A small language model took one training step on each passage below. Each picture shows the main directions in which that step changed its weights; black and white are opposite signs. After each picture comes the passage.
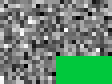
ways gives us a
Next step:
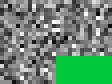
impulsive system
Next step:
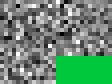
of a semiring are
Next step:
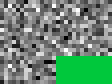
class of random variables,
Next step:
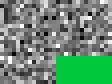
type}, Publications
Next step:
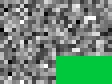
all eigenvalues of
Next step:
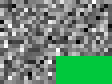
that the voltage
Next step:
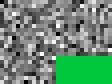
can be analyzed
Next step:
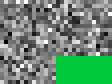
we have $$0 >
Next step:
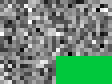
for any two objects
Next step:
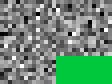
$Y$ sont des
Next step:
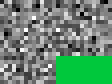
the comparision theorem
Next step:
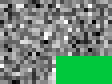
to projective curve
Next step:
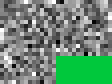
We also fix a linear
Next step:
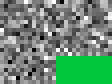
We also need a category
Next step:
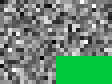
functions $\phi_{j}$
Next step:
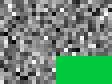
plain and has exactly
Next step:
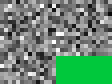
$s$ denote the
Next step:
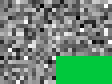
which number in the sequence of
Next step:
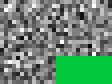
of a surface $F$
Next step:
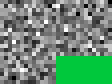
and write $V =
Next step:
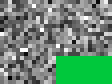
a hierarchy
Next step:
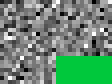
and $C_t$
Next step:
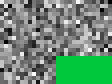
for $\kappa_{\mathrm
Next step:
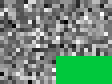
for a suitable polynomial
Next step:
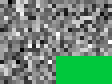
lower factorial polynomials
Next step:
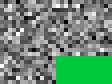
$t$ components.
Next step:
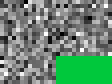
for the integral condition
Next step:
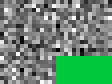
spaces in this section are
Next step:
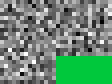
\] The result follows
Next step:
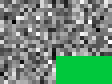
is clarified by
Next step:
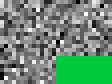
by a concrete
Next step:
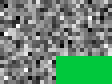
an absolute
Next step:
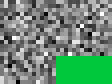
until no such edge
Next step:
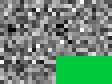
as input data and more
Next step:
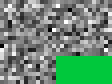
of the local ring of a
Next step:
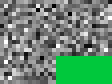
mean and variance between
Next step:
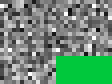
to be chosen a
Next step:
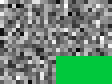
propose to use a
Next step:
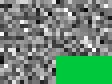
As reference, we
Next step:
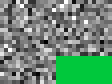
left part, are equal
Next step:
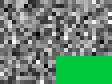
of the characteristic polynomial of
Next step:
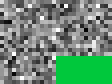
of~(3) with
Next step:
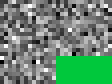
being non-split
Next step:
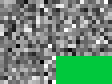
Property T, the
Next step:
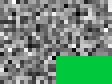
)$ is the inner
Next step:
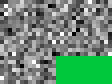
isolating the
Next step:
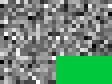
u v\right) +
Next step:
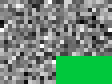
parameter by 1, or by
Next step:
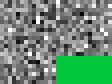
\begin{ack} We
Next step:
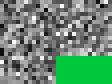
Right: simplex %
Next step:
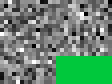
reducing their
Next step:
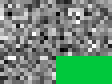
remaining claim follows
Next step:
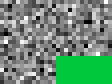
$F_k$ and
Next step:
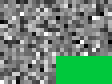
I}).$$ It should
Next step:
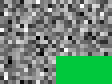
formulation, to
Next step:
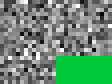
these UBV one has
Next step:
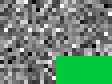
is necessary for the
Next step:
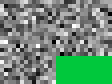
Suppose that ${\cal
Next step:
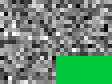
category\\ \hline
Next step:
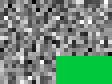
is a large number of such
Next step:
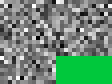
takes small values. Since
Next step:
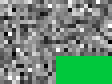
\nonumber\\ \le &
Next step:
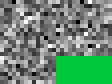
radius $r$
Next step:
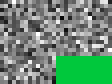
Phys. {\bf
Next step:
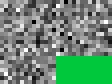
components. (Note that
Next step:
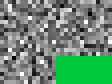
\] and pairwise
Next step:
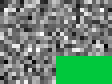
and eigenvectors of graph
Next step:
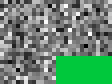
us define the following terms
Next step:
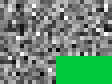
of complex affine
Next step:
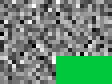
in some sense;
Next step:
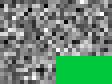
and Y. X.
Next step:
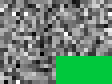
first 4 items in
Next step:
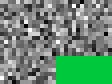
: \Gamma \rightarrow
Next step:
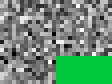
the near future
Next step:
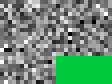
of the fracture
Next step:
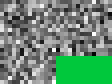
call $f$ a
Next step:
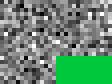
word results in the
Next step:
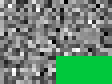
is valid even if
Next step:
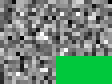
differential operator, called
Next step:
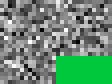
they are depicted
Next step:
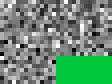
general is of infinite
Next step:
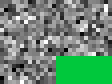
a free abelian
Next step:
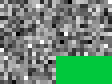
will then focus our
